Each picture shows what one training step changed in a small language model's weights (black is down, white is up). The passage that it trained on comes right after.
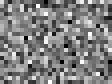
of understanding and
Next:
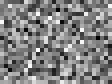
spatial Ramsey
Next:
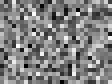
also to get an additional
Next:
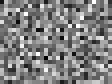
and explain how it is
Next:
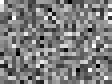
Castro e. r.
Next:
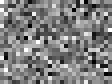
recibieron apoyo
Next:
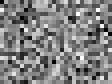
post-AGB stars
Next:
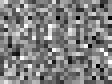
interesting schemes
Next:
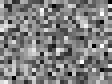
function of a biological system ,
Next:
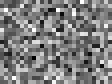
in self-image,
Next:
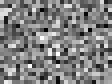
trajectories. To
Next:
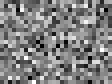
inclusion criteria
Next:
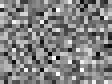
of advancement may be
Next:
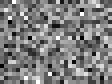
experience lower levels
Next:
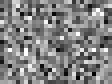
effets néfastes
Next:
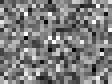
alunos ou os
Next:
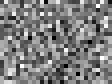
ayuda de la
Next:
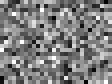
with a surface area of
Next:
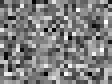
groups initially increase their
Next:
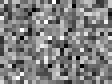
muerte celular
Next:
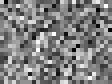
et conditions de réussite
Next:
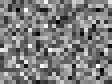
wooden product and can
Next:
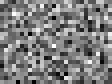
of subjectivity,
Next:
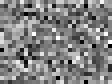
and/or tools on
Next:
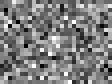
tartibga solish
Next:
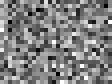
isso já não é
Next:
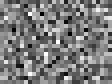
artigos buscam
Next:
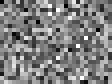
give finite values for all
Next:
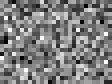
since the former is
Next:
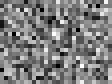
no large-scale and
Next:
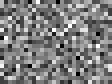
future teacher
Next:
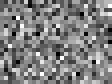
добыча нефти
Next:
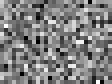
proven. These results show
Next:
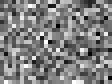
chip will be picked
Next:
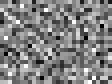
petição diversos,
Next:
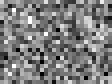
30% of total fat
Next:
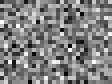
(diamonds at
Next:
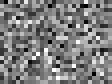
Trans. Inform.
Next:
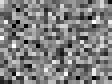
system research experiments with the
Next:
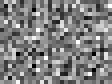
kernel. Using
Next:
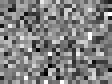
Interpretation der
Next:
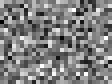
by solid curves the
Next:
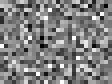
those with fruits are
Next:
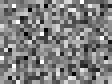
That asymmetry is
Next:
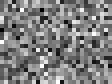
dose giornaliera
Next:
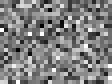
for the background we
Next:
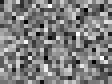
and monazite structures
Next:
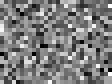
during a given time step,
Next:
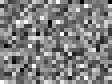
is indispensable for
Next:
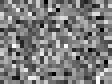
porous NiTi,
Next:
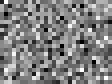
ist schwierig.
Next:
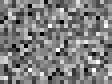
этой статье
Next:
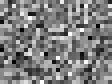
about it: "This
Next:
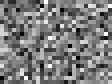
a white dwarf
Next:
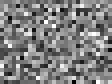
fulica snail
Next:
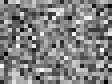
find out the gaps
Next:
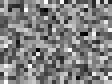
obtained, and the patient
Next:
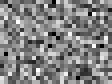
dimension along with the
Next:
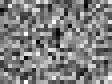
i.e. the source
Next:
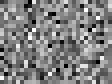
la constitucion.
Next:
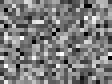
in comparison to
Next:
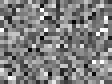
Information literacy in
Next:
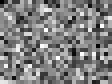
equivalent point. In
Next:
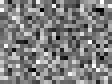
Lin, and J.
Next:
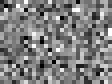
plane detection in image
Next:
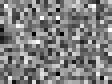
optical depths for
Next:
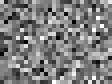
Satisfeitos os
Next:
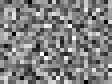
are compared with the observed
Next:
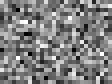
ham yuqori
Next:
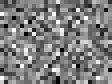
respect to the outliers
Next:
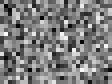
and an optical depth
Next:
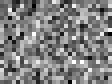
In this translationally
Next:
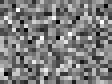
mobillik bilish
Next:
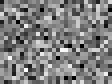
support cancer prevention
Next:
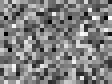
be considered on the date
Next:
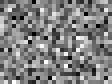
the dipole moment
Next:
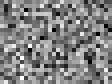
plotted in Figure 2
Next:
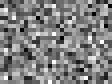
(GBA) with its
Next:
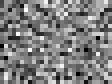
of the cohort and
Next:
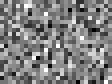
learning model performs better
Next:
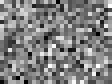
through a side channel
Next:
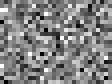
analytical computation and
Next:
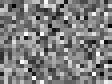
red lines), and with
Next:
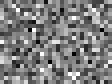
periodic points
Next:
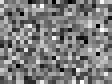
the summer of
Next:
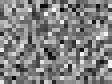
exerce, sob
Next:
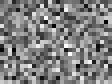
their ability to deposit
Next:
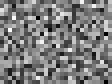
patients, with various
